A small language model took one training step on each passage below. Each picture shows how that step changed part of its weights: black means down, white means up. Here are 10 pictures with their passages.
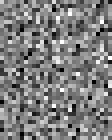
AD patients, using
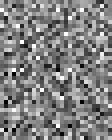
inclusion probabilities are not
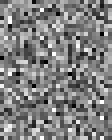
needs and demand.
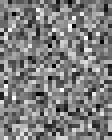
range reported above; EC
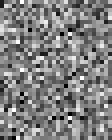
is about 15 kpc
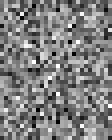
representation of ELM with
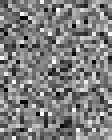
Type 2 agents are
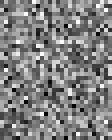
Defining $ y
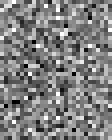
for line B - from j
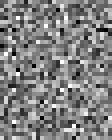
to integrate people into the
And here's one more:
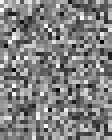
and Planetary
